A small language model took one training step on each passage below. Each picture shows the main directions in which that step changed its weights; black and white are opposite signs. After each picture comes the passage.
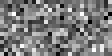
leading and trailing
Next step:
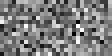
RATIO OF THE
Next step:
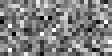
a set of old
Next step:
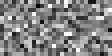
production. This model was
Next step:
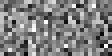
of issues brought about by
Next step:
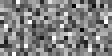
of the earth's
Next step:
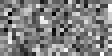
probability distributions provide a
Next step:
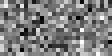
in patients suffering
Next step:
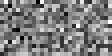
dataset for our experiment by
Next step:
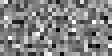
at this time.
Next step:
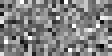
normative principles for good
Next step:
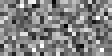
results in terms of
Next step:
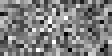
a balance between these two
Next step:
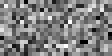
in class, and
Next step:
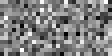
time to a product that
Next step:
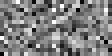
activities recorded during data collection
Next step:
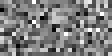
trend, since it is
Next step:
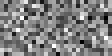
and development. There is
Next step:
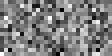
to identifying the optimal value
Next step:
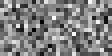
the recent growth of
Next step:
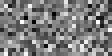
did that make us,
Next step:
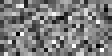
Distribution of Ants
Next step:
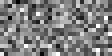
and timestamp
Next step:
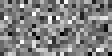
and options to inform control
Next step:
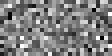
(ECC) as
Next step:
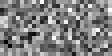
it is possible to provide
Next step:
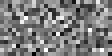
order of polarity and
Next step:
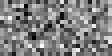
must be change in
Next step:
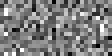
have committed a
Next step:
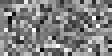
thus we develop the travel
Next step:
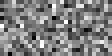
Comparison of inhibition in both
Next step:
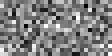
(a) and metal
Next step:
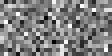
for furniture
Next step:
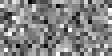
level and a similar 200
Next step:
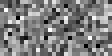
many people in the region
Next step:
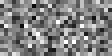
range from 2.0
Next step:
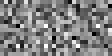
The Agriculture Strategy
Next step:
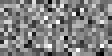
emphasized different initiatives
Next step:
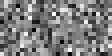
Common name:
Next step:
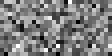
8 3D Graph
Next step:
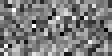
going to count
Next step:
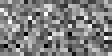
Flexibility variable are
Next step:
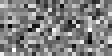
assess their strengths,
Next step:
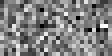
probabilities Bayes'
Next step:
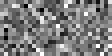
proteins may also offer a
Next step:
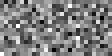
Research and Innovation Framework
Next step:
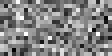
the traditional ASA
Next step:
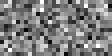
adsorption in fixed
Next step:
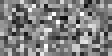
between the political party
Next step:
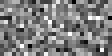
memory based on history.
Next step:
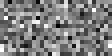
(and other) electricity
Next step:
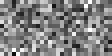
calculation of the roots and
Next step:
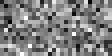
with a selection of attributes
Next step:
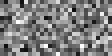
at $p <
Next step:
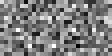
in rural regions. The
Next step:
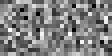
of gestation,
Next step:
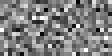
source is always given.
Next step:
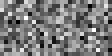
result of refined pore
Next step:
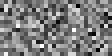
a success. - In
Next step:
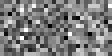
were on treatment and gave
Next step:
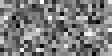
is a significant difference between
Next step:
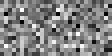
distributed computing, heterogeneous
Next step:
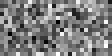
relatively high rainfall and
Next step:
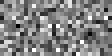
width between Dee and
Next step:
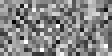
Croatia and
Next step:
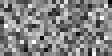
report on soils sliding
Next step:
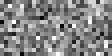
the main canals and
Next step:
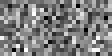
and, second, the
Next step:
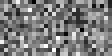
default configurations
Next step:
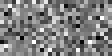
[2] presented a
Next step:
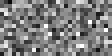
region faster (the
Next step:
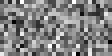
and shortens hospital
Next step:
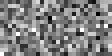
the expectations of the
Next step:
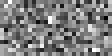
and quality production functions
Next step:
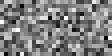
metals. Several
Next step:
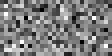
made are to improve
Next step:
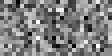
Anna Maria
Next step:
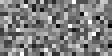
in this process. It
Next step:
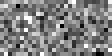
extent. Nutritional
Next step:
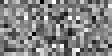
may be particularly relevant
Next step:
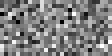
cases) of cultures,
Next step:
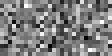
not overly technical,
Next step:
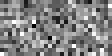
α_1 and
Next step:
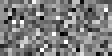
Instead, we
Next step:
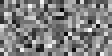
MIP of a scan
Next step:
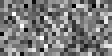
of the reforms is
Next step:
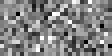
primary enamel was
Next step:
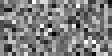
cuts across all
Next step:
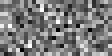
yrs old children.
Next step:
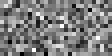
from the bug
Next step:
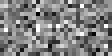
loudness over
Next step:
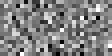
of food are important in
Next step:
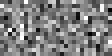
year. The industry produced
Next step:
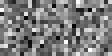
note that the energy values
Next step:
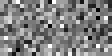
to have a quick
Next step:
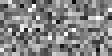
services. Digital competence was
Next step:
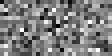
steel cover for valves
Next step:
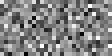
range of stakeholders in a
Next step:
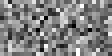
Interpreting stratal
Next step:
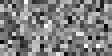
but absent in
